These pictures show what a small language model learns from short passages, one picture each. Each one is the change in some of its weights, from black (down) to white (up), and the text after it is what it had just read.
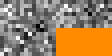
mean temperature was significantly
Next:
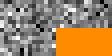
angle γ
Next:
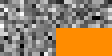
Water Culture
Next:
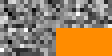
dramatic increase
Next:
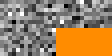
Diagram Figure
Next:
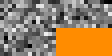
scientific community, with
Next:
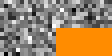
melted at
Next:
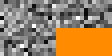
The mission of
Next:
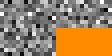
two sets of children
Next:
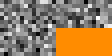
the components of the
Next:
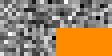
number of cortical
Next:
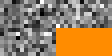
reflects dry
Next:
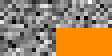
important personalities without
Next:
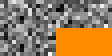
of the desired
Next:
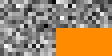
scientists because
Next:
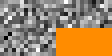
were reported as the
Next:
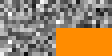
Tainet et
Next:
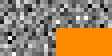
get engaged,
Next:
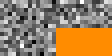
to get hold
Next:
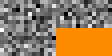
3) the increasing
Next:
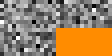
design of the
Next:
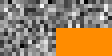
products or services
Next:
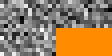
of other species.
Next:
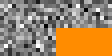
recommendations. This
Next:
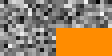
of Biological
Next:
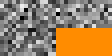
and buildings.
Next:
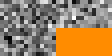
the configuration and
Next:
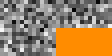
able to identify specific
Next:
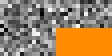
– affiliates
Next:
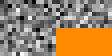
aim, this work
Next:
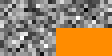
interaction and is considered
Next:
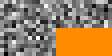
as the return of
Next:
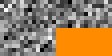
control as a concept
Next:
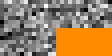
stimulate such
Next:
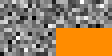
to recognize the
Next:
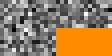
between two kinds
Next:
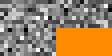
economic approaches rely
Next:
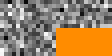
molecule can be
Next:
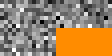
system. The
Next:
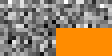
vendors who
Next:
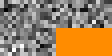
stripper and
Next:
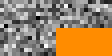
focusing on
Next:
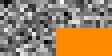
one dataset is present
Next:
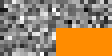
previous expertise
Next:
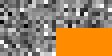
grains with a
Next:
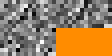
and functions to address
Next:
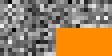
supply system performs
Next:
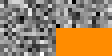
of accumulated
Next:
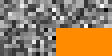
So here with the
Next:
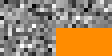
The current study included
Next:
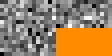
history of independent
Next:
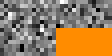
that have been in
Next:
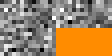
weight, BMI
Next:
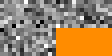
generated on the construction
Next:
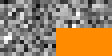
rapid resolution
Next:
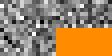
the specimen's
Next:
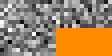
contribution of other group
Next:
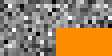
good practice for
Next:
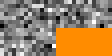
first try to
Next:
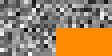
internal combustion
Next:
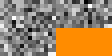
next generation by
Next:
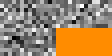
varied and
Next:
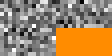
Chen L,
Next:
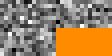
surrounding the
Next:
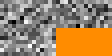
also known that the
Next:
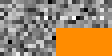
economic assessment and
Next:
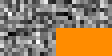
Attack -
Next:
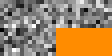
perform well on both
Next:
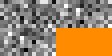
the molar
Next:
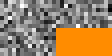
was possible to
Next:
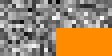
early blood culture report
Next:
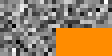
is also known to
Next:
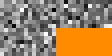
is defined by nodes
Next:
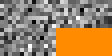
research that has been
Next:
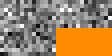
mean values of all
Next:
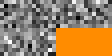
that the SME
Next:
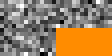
has "the
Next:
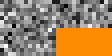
this case, the
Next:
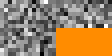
(the company)
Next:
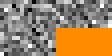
collaboration with the
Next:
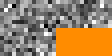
agreement with data
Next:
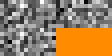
in society is
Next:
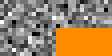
however, we did
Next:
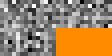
data analytics
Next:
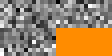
stretching frequency
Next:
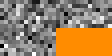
institutions. The research
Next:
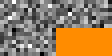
for the recognition
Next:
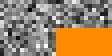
purpose of this research
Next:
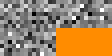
model results and
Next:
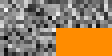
asset must be
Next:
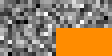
will enable us
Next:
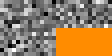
the convergence
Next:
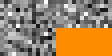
an average body weight
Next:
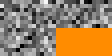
a comprehensive and
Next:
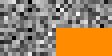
randomized, open
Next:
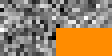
widely available.
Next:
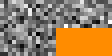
of the fourth
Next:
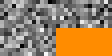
community and the
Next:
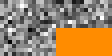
was done on
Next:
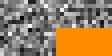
their influence in
